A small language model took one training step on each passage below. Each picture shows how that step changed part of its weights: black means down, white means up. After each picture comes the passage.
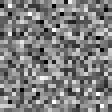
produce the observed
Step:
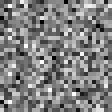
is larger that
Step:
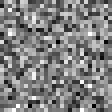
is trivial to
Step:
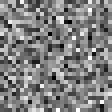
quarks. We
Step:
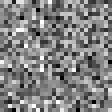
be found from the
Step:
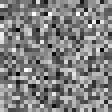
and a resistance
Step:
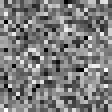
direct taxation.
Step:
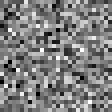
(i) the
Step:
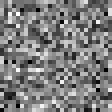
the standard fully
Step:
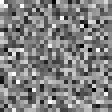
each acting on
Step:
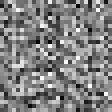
] \rangle
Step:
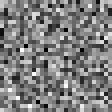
RTDs are
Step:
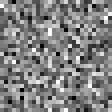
mentioned above
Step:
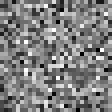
examine the
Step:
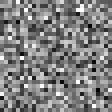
is associated with increased
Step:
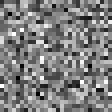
k$ the set of
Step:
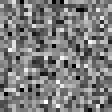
length, so that
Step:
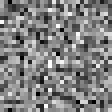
of the 20th
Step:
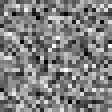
performed for the
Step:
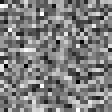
proved. %
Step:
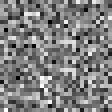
calculus in terms
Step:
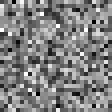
conservation :
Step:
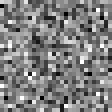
stress states may
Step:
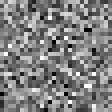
on DNA
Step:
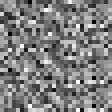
equal to a constant
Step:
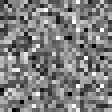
and not yet
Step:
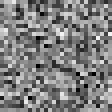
of the proposed
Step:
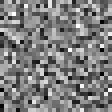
six identical
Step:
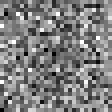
by eye and
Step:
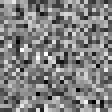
of the first group
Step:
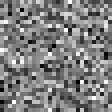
\beta$, this
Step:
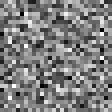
in the case of
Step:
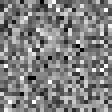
Aorta Figure
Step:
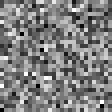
indicate that some
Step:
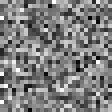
the result for the following
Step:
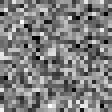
few and sometimes
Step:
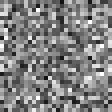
numbered points
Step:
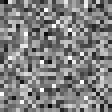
which is the defining
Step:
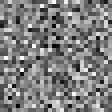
analysis as presented in
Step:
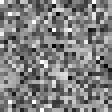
basic user form
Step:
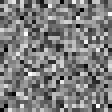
which forecast
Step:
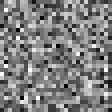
by changes in
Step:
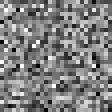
The following lemma
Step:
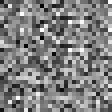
the way I
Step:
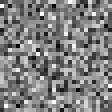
and the curved
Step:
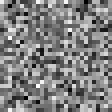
rotational and the
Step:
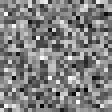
we mean Proposition 2
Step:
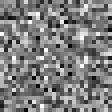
delays can be
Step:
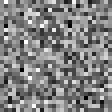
above limit in the
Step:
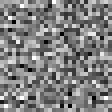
Let $H$ be
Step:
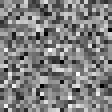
the physics of the
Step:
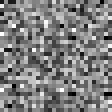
the conduction
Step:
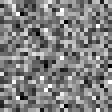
an accuracy
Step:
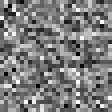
suitable for every
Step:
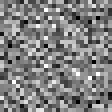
entering into
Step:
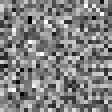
$n$ goes
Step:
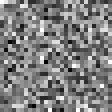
dynamics with both
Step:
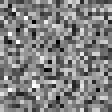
$i$ and
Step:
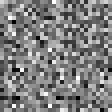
same with respect to
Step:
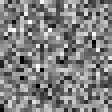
therefore open
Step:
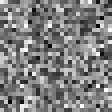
had low stress
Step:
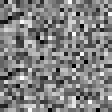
of art in both
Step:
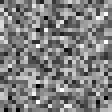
the marginal
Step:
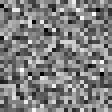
force inside
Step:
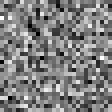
about a factor of
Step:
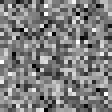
and nonrenewable
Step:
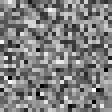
to the metric of
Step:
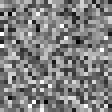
three extinction
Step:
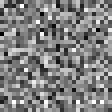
aim of these
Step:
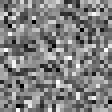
\neq 0$, where
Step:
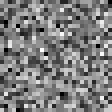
the draft was
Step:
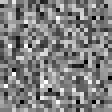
group of vertices
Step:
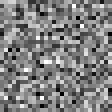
of a variety
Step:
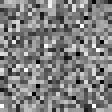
ten lines.
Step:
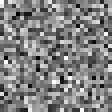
is injective;
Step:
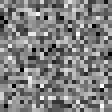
in severe
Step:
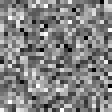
is the Serre
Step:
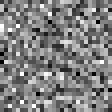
during the ear
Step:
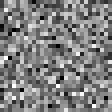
by numerical
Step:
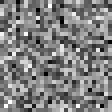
measuring the
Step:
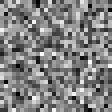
finite subgroups
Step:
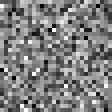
The BS uses
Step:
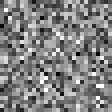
by introducing a field
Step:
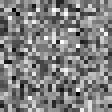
electric dipole
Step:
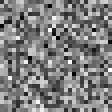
galaxy than
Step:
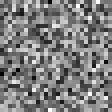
the effective rank
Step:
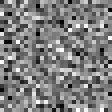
among the highest
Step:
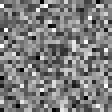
similar proofs as in
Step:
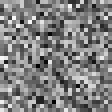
changes and developments
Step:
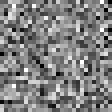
a centrally
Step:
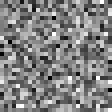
integration, and
